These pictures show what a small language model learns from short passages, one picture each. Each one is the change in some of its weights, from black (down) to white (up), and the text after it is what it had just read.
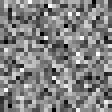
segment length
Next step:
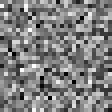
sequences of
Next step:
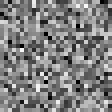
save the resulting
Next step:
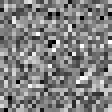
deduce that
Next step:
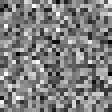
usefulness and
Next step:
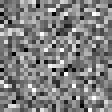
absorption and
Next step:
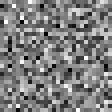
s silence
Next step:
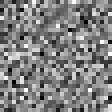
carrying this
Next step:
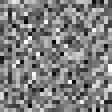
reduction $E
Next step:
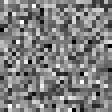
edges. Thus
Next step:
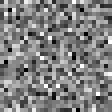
for $m_R
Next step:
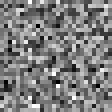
version. In this
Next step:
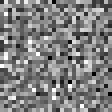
on $M$ and
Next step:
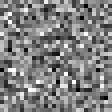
made towards
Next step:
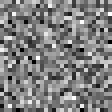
constraint was
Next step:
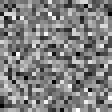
help to
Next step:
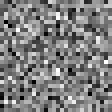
we introduce a
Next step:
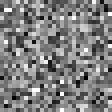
the "exit"
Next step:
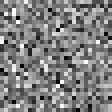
to the families
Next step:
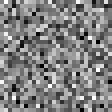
and an overview of
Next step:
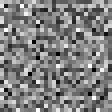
and understand
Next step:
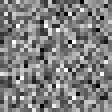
In the following part of
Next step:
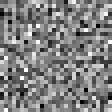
map along a
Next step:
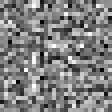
marked by a
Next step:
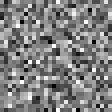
often say that
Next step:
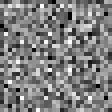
& tent &
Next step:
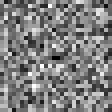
are shown in Figure
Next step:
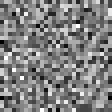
processes appearing
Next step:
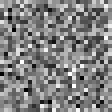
the virtual
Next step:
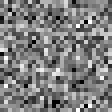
was filled
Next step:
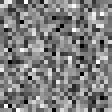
Alice veut
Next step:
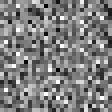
it would work for
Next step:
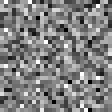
Banach algebra
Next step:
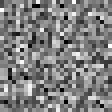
gradients algorithm
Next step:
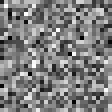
values of $q$,
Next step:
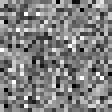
the patients to
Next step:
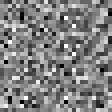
requests to
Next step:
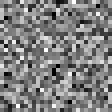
can repeat
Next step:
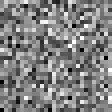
the supply source
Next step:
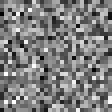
experience of
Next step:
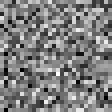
is available
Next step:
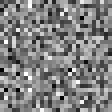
on the existence
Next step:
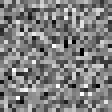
range. An
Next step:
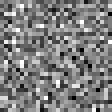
one to change
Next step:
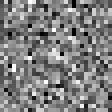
in toxicity
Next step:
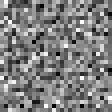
and implemented
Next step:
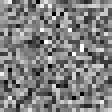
exchange data
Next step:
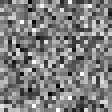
the percolation the
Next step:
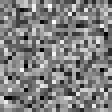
10% of all
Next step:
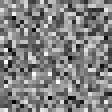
VLs. To
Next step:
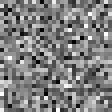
\notag \\
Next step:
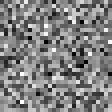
where the constant of
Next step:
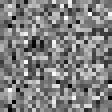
sources. The
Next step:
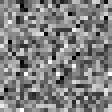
observe that the
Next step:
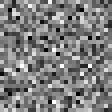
of a stable,
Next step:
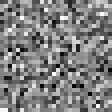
= 2$ so that
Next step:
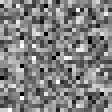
\in {\cal
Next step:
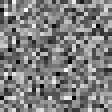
of resistance to
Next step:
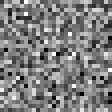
parameter $\theta$ is
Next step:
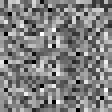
most important special
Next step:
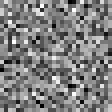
from the cone
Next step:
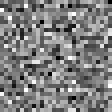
women who are
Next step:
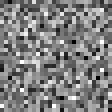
On this basis
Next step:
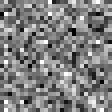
idea for
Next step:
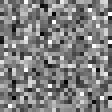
proposed cost function
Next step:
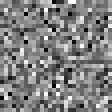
of Rio de
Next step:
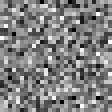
chained algorithm
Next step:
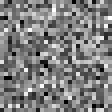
spatial analysis,
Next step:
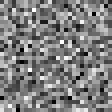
of the form \be
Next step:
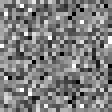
the authors also
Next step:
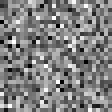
the tourist's
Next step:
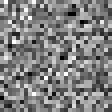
with practical
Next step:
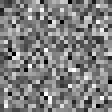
ID Ext
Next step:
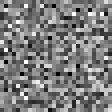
region describes where
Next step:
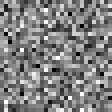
hence it follows that
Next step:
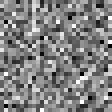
dominated by
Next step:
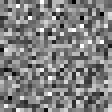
Zhou}. For
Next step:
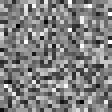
Mamede de
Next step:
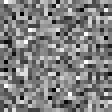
subsets of
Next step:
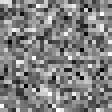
all elliptic
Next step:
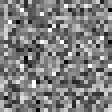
and collective
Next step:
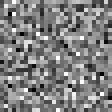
finite length. We
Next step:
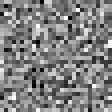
opposite to
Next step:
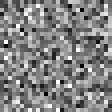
{\bf Definition
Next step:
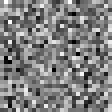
Durnin and
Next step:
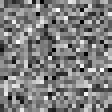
infinite codimension
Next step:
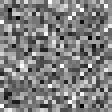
the stable and
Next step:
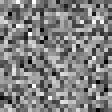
their interest the
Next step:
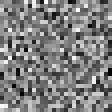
movement of the
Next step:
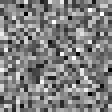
that break the
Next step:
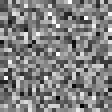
WFL has the
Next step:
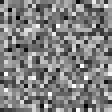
and $D$
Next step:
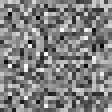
analytical framework
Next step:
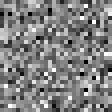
along infinitely
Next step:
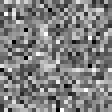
to readers is not
